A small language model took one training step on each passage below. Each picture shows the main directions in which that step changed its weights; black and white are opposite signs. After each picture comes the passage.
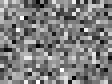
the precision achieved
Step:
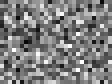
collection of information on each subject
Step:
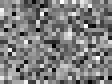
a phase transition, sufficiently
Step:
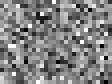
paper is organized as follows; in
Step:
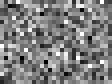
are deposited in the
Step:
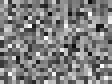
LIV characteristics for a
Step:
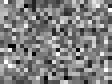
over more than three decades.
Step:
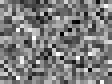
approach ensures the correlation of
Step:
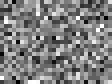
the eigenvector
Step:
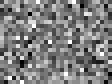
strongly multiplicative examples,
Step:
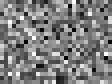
novels to the missionary
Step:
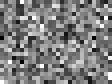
Bippus, Elke
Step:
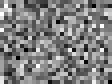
positive real numbers different from each
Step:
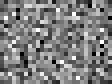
1) a modification of
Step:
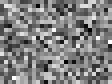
for vibration measurement,
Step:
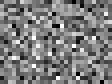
larger cryostat than
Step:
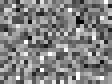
M}_0$ is a maximal
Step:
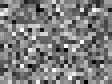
applying to the Centers for
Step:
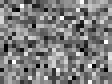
regularly embedded.
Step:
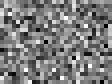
were tested for their *in
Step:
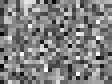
Number of q-particles
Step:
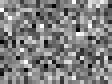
studies have found that ICT
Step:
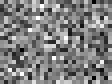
as the public key.
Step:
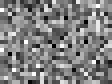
time, the material was
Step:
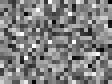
step was the most prevalent
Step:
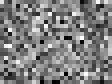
with three sustainable models of
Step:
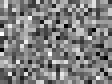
\longrightarrow \ket {\tilde
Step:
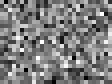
It is worth noting that Figure
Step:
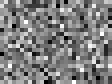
to solve a single market
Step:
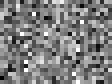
there are similarities as well
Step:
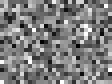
\begin{figure} \bc
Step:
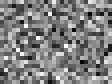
roots are distinct,
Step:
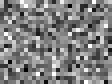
Hessian, the cost
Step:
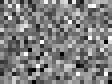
given. We confirm the
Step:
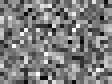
Senior Instructors is
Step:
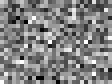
A lower dosage of
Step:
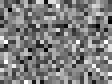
effectively by diffeomorphisms
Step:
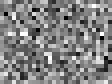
medical history was
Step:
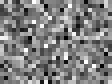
which breaks the
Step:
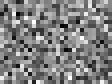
an endlessly moving collection
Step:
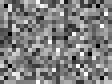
and the curved one. The
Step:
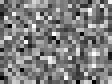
in a larger setting than in
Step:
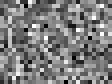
Integrable Dynamics,
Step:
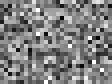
we assume for simplicity our
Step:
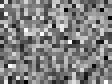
and a serial number to be
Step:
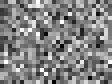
high-mass star forming
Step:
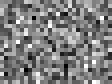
Szeg{\H o}
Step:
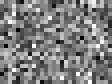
intersection above $E_F$
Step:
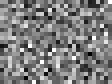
the spike. The
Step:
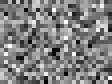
corrections due to the
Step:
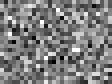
bulk viscosity at
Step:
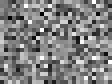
use nowadays. To make
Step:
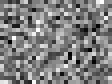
real-rootedness of a
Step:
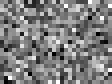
the microscopic
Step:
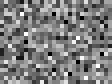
pair is the lower corner
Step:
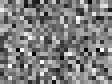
the sixties and more
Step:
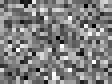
distance from the collimator
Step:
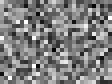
provides protection against
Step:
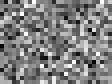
\end{equation} satisfy the
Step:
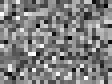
subgroup $K$ of
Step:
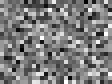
learning throughout the
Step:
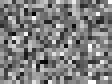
Every effort has been
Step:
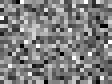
to exploit the very first
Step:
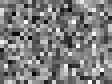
bundles\/} if they
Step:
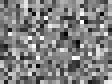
(one paper); (vi)
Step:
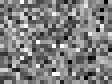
factories share running
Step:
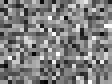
that is based on the energy dependence
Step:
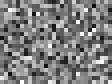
that is subtraction
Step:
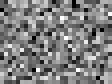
simulations by TGS11
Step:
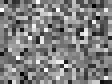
missing 3448 found
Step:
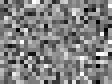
the arrows) which are not
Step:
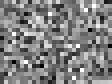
the hard palate is
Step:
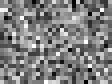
the stationary probability of
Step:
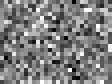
in each league's home
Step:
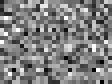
active in cultural
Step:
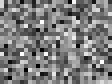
translation, contextual
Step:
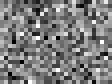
a secondary discrete-time
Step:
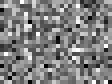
for the bowl-like
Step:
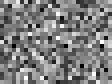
via Swift
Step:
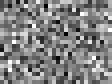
meet, then $\wc$
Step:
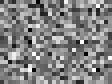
and control of cleaning
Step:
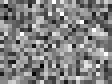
that basically predict
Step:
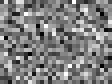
and $F$ be the union
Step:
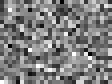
see \cite{Par} and
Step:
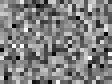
takes place around
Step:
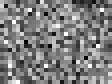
description, summary, and
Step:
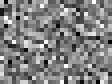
pair of positive constants
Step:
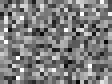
and retrieves by generating
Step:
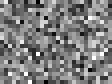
(DOS) of
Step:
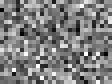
was a proof of the existence,
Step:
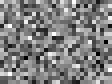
\lambda} g^{\nu\rho
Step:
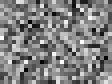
The model is subsequently
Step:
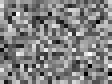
One can easily check
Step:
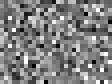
writing all the information
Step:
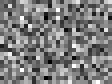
final momenta of
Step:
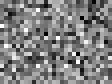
consequence. The consistency
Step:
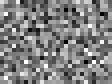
framework for simulating
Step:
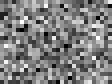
consider larger values of $s$.
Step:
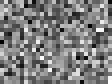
the same. In the general
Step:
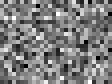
which the $k$-th increment
